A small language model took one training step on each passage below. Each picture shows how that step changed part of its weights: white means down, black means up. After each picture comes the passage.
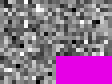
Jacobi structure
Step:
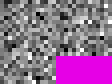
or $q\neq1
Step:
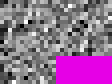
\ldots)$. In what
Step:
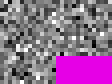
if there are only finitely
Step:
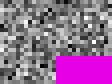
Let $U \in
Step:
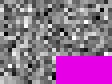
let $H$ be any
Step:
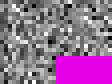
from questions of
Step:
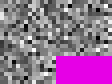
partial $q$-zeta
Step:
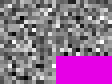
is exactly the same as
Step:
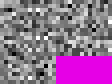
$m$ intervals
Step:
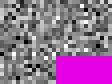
$\Psi$ is a linear
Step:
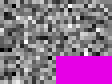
for all $x\in
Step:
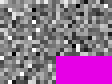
way similar to Case 1
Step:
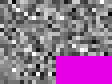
representing and modeling
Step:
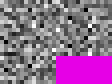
flow (OPF).
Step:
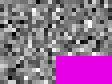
addition, if the
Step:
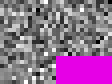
subspaces of
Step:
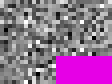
of integral curves of
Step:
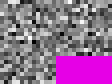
X$ be any group
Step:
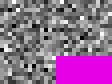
the Vlasov equation
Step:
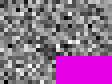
a v-structure that
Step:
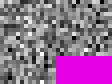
case we shall simply
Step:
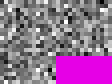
at the end. These
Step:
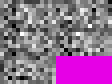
measurements of the
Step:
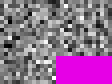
values as well.)
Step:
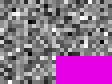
directed) paths
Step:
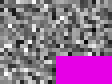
Science Foundation
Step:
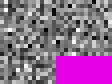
the exponential map
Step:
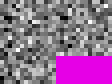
so that $r_1
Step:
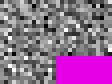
le nombre de
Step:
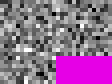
we will confine the
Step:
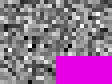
case of $X =
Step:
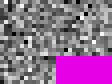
4 satisfy desired
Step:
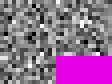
of completeness, we
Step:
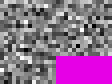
give a precise
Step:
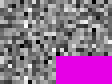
of a single point,
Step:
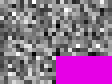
is a partition of
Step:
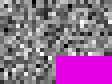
can simply extended
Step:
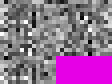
\qquad z \in
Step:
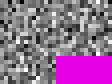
models are used to
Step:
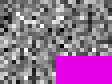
\smallskip \noindent in
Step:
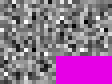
\rightarrow T$ is
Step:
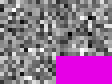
can be obtained by the following
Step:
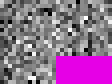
\ when all points in
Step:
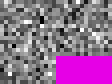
$i$, we obtain similar
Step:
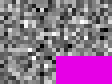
we will use $d$
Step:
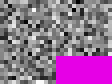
$$ (this is,
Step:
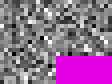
studied them for
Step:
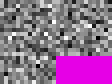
each $s\geq
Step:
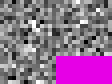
described above, by
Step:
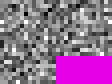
once referred to
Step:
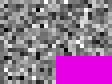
means with respect to the
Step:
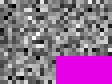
from the source term
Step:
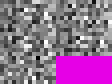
the elements of the matrix
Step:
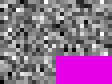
Consider a risk
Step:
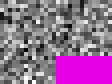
conditioning function dynamically
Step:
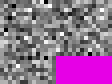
be violated.
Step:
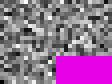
groups and those of
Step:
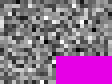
We show that the same
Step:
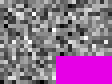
system}; that is a
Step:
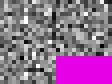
any (real) linear
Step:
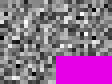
Hence we will compare the
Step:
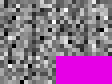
each $F(N)$
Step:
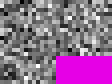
operator valued rational
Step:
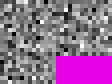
an upper bound on the
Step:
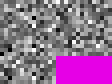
so it is open in
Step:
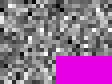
Justification of
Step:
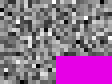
pathwise Young
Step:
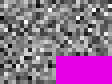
is hoped that these
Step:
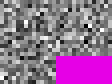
\bpf It is
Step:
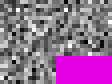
\alpha}$ are sets
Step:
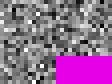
data satisfying assumption
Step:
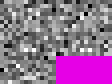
as desired. Let
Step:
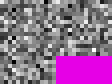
condition also appears
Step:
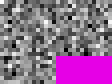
the map $N_D
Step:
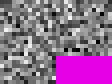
confine the study to the
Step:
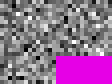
value at the discrete
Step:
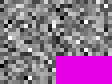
steps, and the
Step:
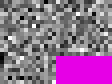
we recover the
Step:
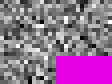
equations, Amer.
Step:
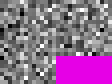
converges uniformly near
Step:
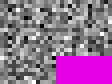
$y \geq x$
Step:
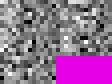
\title{A Note
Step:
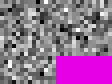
$\mathcal{M}$ shows
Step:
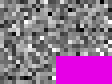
by rotating each
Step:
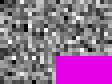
a first discrepancy
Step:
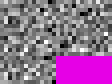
we still need to
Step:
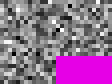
that Baumslag
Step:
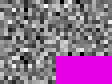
Majorana equation
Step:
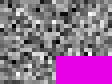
distance if, and only
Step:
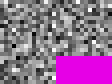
$p$, the complexity
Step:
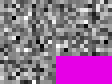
$V_\gamma$ we
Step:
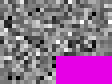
are due to P.
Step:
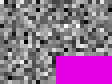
control the smoothness of
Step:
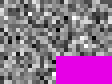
first and third
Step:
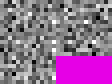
$G$ are determined
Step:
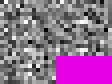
vertex. If we can
